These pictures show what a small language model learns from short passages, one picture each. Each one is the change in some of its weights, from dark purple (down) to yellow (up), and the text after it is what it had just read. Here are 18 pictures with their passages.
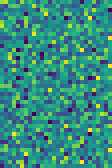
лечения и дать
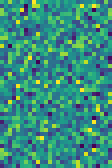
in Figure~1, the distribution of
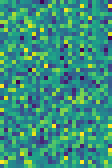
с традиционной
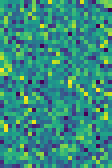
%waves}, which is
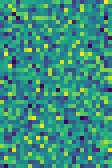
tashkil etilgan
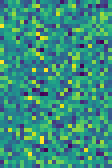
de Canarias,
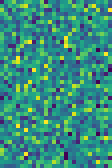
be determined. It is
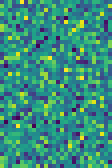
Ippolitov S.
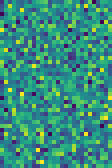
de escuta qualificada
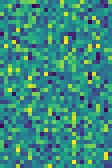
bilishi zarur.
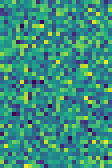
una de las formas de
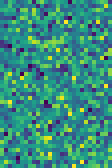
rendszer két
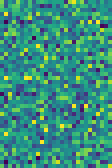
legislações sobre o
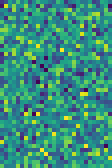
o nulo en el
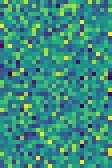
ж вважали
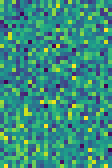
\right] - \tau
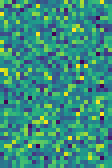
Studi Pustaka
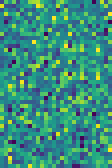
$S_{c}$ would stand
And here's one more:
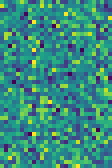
by an ordinary
